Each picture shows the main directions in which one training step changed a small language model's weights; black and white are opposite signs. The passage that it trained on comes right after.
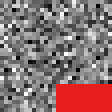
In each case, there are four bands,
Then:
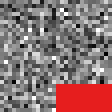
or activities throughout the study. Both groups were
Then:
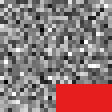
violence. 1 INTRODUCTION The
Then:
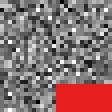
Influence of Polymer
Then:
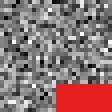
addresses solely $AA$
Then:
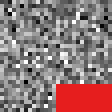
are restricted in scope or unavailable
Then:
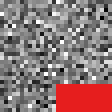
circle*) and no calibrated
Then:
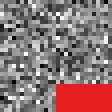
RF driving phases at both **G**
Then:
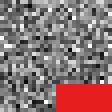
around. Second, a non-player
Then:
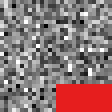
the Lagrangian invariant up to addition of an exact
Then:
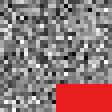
Ni(II) complex¹².
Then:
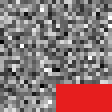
A from $F > \sim 8$
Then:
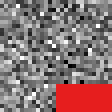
allows to make a detailed evaluation of their performance
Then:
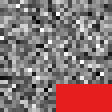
entropy and informational approach, the nature and
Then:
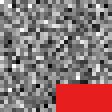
Drawbacks associated with creating profiles with
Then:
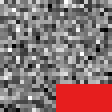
a trial state obtained multiplying the
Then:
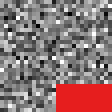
to 85% dead roots at
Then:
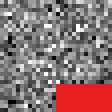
smyung gnas* but does
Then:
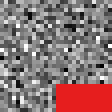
in Fig. 3. An optimum temperature
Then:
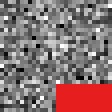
to lower energy heavy-ion collisions. If
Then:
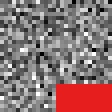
probable at one level is not necessarily so
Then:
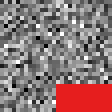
temperature sonifications and underwater
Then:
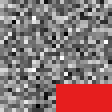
be a scalar multiple of $\bold
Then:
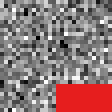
$\sigma$ model is defined by action
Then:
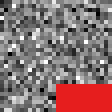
We find scaling in both quantities in a wide
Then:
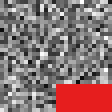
field was observed in permalloy structures
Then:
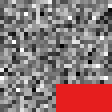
to this free energy. We have already shown
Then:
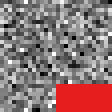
(NMT) following a
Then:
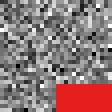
possess antioxidant properties include
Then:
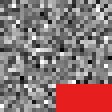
the number of signature coefficients grows exponentially
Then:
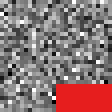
By using Omnidirectional
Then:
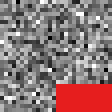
Y. S. Song²,
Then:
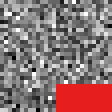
by the regional electricity companies. Government
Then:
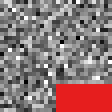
did not activate during the
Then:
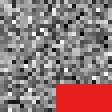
physical quantity like $g_1$,
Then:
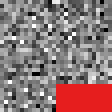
For intrathoracic injection,
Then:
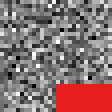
physical model taken as reference. The results obtained
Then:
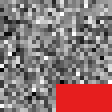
models, summarize the current understanding of
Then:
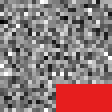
it a potentially destructive disease.
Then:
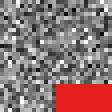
Oryon. We show the object model
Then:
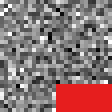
noise applied from NG. {\bf
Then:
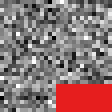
conducted to understand the importance of the different input
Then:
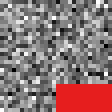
war.³ The reason for this is
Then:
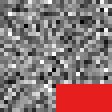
with mechanical prosthetic aortic
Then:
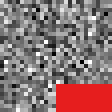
and generally leads to excitation transfer to the
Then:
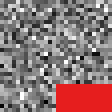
level. A holistic approach to trust should
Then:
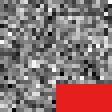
- psychological basics - taking into account
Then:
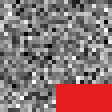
of material on the conveyor belt
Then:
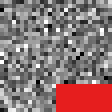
$\lambda_\text{eff} \approx
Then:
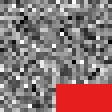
spontaneous scalarization can be traced to
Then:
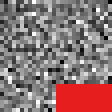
Paraná, Brazil,
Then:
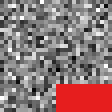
convenient energy momentum tensor-($\mu
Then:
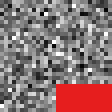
% | SPOUSE,
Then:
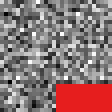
\section{Introduction} Dwarf galaxies
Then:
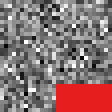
it wasn't long before several vulnerabilities
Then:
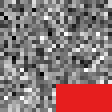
Further, since all branes dissolve
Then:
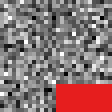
and Carry Save adder based on
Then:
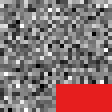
number of birds tested. A
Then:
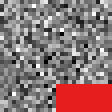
it is one of the most delicate part
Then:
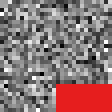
actions from 1979 to the future of green
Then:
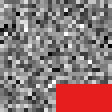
(b) show the longitudinal acoustic
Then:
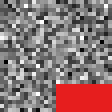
medical students and pathologists. The dataset
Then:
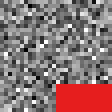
is also universal for quantum computation, that
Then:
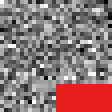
solution at attempt \#4, whereas
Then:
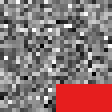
the different array configurations used at the different
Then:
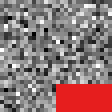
a detector at a distance L behind the
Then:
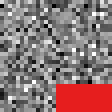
Rosen-Morse system has been
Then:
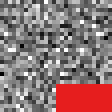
for the time-dependent eigenfunction
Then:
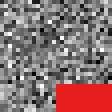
\Rightarrow M_{-n}
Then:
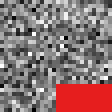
fails because all possible Bell
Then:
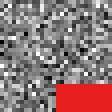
Therefore, this issue requires special attention.
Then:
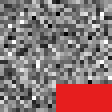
New Fluorine-containing
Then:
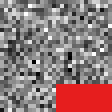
informal links have since multiplied. The
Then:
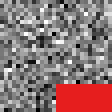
consequent national characteristics: historical and political
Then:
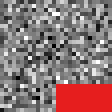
partnerships that show the initiative and
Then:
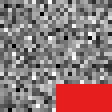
computed tomography, magnetic resonance imaging and
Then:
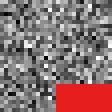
are given by: \begin{equation}
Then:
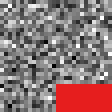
where $I_{i\eta}$ and
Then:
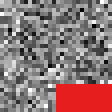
most likely bias the classifier positively towards young
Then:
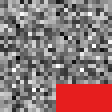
Adolescent Users' of
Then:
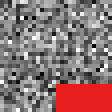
strength of the solutions was adjusted to
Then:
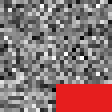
so the ANC permutation
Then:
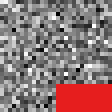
aims at ensuring that the project will satisfy the
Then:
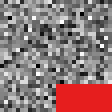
a square planar environment and two
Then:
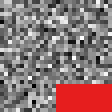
challenges experienced during the trade of products.
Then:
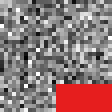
sample of financial statements was 35057 individual
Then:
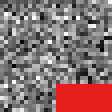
values for \ce{PbX}
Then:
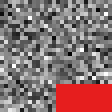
imprints characteristic density humps on
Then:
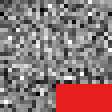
Energy Storage RE Renewable
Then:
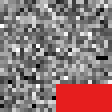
recorded. Results: The randomly selected population
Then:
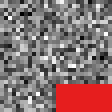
completing a questionnaire. The mean opinion
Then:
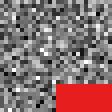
essential to guarantee effectiveness. Also,
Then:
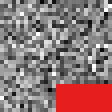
K. C. G. Medical
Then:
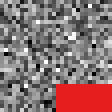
the transparency relates to the spherical
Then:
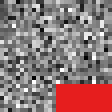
is necessary to point out that for the cell
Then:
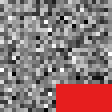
physically realistic super-exchange coupling
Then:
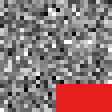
from MASSIVE's M3 and
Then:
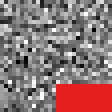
the classification tree approach under several parameters that the
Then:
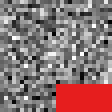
in a desired state or not will be influenced
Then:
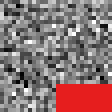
the free space value. However this interpretation,
